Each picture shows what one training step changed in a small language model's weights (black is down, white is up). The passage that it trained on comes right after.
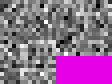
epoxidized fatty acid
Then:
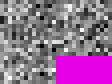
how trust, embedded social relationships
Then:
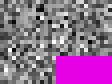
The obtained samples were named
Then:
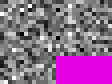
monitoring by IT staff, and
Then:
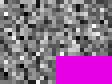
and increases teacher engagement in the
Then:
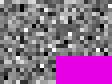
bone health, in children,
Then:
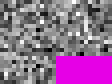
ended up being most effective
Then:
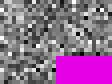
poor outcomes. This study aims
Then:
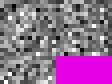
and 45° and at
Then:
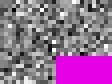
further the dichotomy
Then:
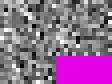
output favors the larger and
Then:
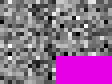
the evaluation and calibration of different
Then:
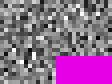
composition (expressed as percentage
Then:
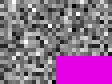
often based on the diode
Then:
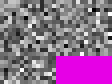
material. The weight of
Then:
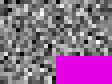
to the negative effects of chemical
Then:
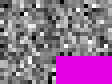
to skip this question.
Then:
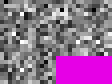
Radio Mirchi
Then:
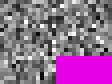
in the referenced technical
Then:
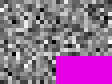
the single positive bin ($k
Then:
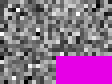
industrial sector are very low as
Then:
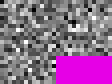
to collect data. The questionnaire
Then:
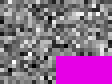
the addition of other compounds,
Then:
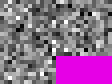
its dispersion changes, the scores
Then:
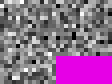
categories (e.g.,
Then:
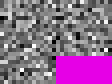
state of the art, and
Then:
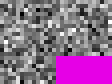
3. Sulphate
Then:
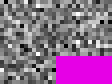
or malignant lesions.
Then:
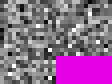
and droughts, but
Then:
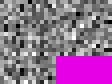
& Networks*, Network
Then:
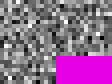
be directly proportional to
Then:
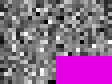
of the solvent. This may
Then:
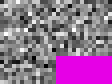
have come up with a set
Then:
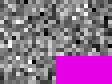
this paper and defer it
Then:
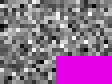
have similar distributions. Experiments
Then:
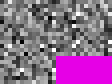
the operation of the AGV
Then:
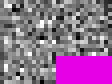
of dry and wet
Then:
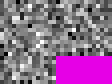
to recognize that this is
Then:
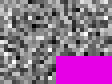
Further, the process is labour
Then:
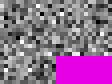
I . Taking limits in
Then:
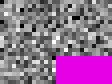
higher baseline employment but did not
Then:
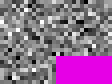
runoff (Unucka
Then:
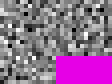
This is formulated to understand
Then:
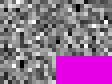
integration into national and European research
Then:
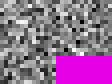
things is returned with good
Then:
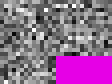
DOF motions of
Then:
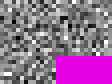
indeed to be expected since
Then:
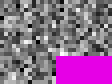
VI. FUTURE
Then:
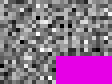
``` Whereas,
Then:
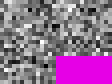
frequencies, resulting in a
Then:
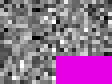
the full revelation that
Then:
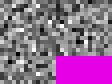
methodology adopted by Murton
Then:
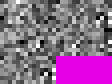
for the governance of the
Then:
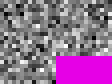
the critical F-value at
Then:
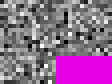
to address reactions of respondents,
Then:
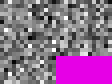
the convergence speed of the
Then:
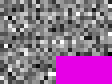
sulfuric acid was mixed
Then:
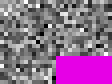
Nigeria. In a prevalence of
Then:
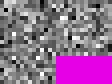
phase flow, the experiments were
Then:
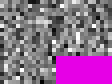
in the wards that was
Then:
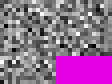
Roots Sprague
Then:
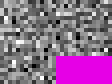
particles, and even taking an
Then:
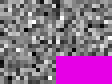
trainer draft.
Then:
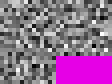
rapidly after volume expansion,
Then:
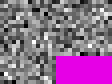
after treatment. We conclude
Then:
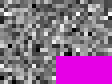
a philosophy of critical mathematics
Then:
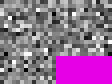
radial distribution test system,
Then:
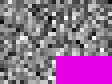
the problem of cleaning pipes from
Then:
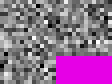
the efficacy of blending traditional
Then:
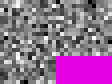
introduction of new FRP in
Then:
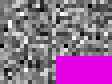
a microstrip-line
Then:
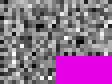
own actions has significantly increased,
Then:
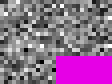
communicative circumstances.
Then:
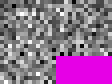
electronic spectra λ_{max}
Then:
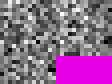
information. Fig. 3
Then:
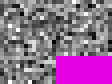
model using simplex approach,
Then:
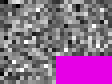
and ANOVA test results
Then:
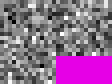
in chronic kidney disease
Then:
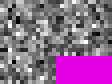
in Table 4. Table
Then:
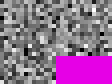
self" as concrete entities directly
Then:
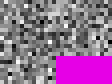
Our study revealed a negative correlation
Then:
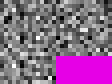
of news and information,
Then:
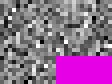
sporadic cases of
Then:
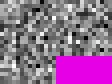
built based on these relationships to
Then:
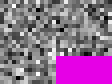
the students' environmental awareness,
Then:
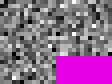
in English (Superle
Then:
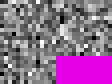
were constructed with 50% of
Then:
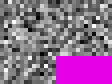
Sample TR on the
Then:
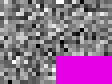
calcium-40 ion transition
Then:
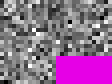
is guilty.
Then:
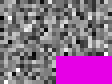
usefulness, attitudes, behavior
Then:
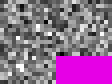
and speed are controlled via a
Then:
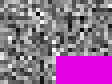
bound might be the damage region
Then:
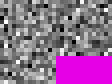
≤ CF Very
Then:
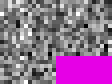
Access to the Data through this
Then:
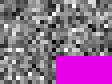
examined for the relationship of processing
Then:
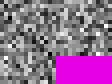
interlinked with each
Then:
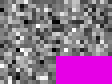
4 and Table III show the
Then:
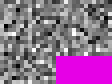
the latter behaving like
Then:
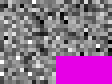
Follow-Up Group
